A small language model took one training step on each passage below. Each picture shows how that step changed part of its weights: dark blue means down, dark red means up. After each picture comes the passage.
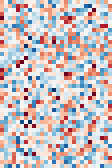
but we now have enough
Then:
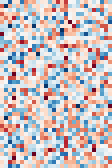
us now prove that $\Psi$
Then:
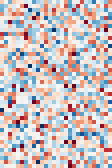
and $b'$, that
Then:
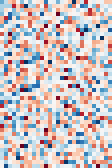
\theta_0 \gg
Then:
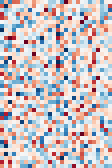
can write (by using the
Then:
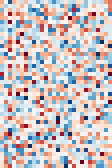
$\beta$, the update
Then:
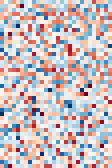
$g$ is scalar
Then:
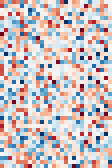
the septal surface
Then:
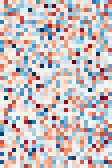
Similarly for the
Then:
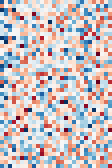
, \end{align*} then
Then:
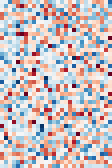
$C$ will denote a constant
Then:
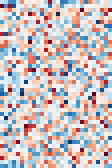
products is proved with
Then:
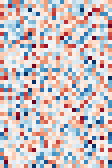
we would get a more
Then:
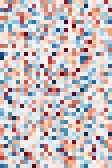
Furthermore, it can
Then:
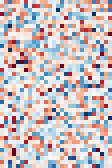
figure just drawn
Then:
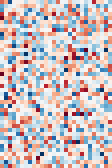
$*$ in Figure
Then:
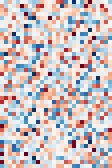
be tested by means
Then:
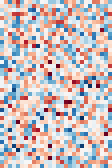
which is also contained in the
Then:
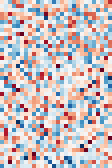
$\varspace$, is bounded above
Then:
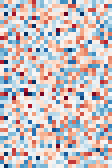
to fictitiously
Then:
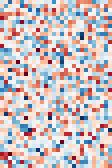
under $\mathbb{P}$
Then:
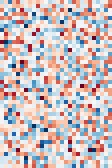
auxiliary variable;
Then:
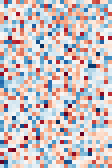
a product of dyadic
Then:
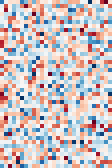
hyper-dimensional surface means
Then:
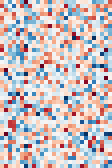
while Leng et al.
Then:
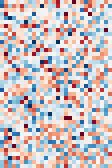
(consistency of
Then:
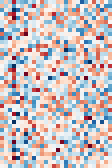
1), \end{eqnarray}
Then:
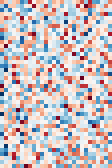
We give some computational
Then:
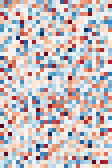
a sequence of vertices
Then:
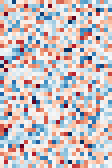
the unit ball of a
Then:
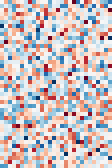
indices $i$ and
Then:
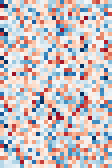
to construct a positive invariant
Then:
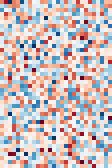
In turn, the
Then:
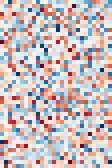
$E'$ be a set of
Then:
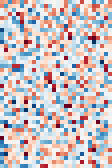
the Fourier transform on
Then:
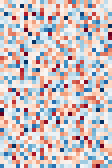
Likewise, we also
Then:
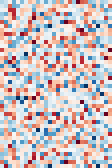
\rangle$. The result follows from
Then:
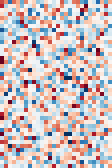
the kernel of the
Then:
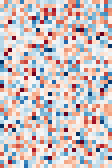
of $R$. Then for every
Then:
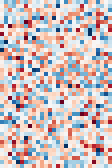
tree and therefore the results
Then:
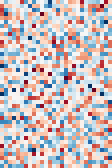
we have also used the equality
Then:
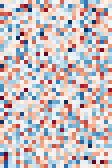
where two vertices are
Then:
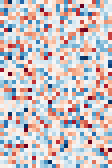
i < t$, and let
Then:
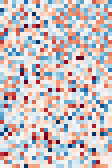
set of all partitions of
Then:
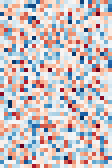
length of the arcs
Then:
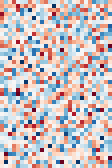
objects we have to
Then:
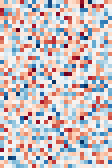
second inequality is an equality if
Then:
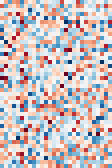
the case of homogeneous
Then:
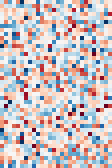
continuous injection, provided
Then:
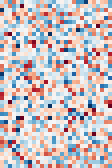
\chi(z)$ where
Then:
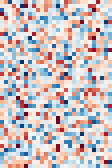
establish such a result
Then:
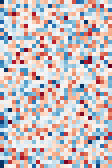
. \end{align*}
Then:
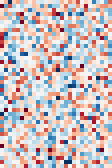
the second case proved by
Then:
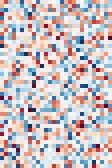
constant energy manifold
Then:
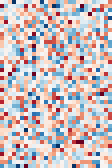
the observed node is well
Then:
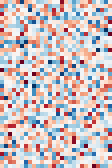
when $\lambda>0$.
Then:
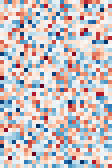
a complex scalar action,
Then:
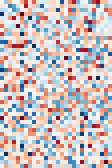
subjecting the initial value
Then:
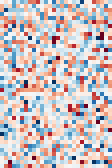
with $f$ and assume that
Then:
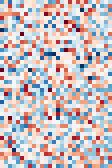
\Gamma$ be endowed
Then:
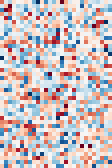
on $\Omega$ (due
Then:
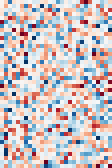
\leq k} \bigl
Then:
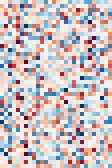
whose intersection with each
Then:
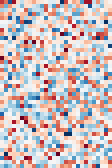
in the form $$ \varphi
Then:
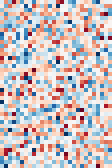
f \in V_d
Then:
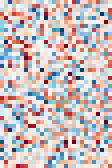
$\varphi$ generated by
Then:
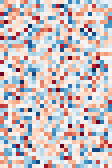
propagate the bounds
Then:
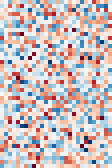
$F$ is rational,
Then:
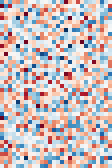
can be realized as the
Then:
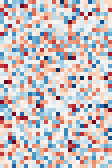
of the bonding maps
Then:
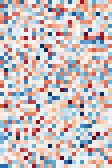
problem with a stopping
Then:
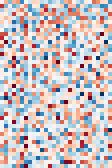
of an exceptional limit
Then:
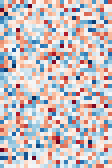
author studied
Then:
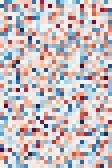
all multitwists about
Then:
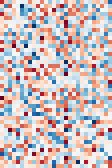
$$ Then, the following holds:
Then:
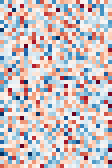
\R^n$ is a
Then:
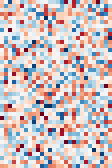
$\widehat{q}$. By
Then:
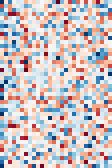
\begin{aligned} d
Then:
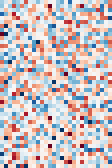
to consider only abelian Lie
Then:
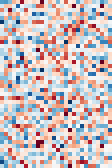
$uvw$ and the
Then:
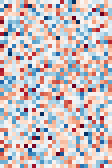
shall only need it for
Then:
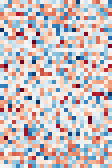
$A_{n}$ denotes
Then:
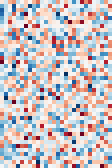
we will use some of the results
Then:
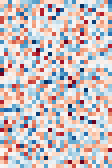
shear strains,
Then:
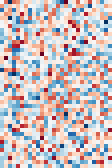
in the vector format
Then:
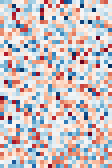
made earlier,
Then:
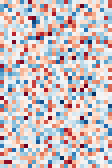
If a vertex is an
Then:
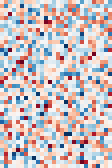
the $\ell$-adic
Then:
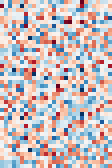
is the only regular pair has been
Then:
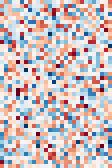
by definition of $N$, $$
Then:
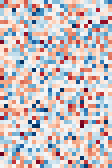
make % other size
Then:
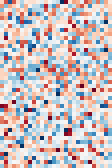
in the previous examples
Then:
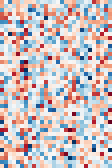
$\Gamma$ itself.
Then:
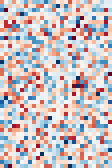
Here $v$ and
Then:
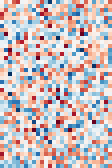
could increase the number
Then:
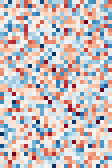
and only if $f'$
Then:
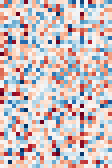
a unique procedure,
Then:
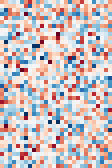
relations \[ R:\left\{
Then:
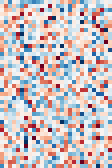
particles. Next, we
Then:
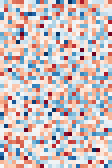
the equation above doesn't
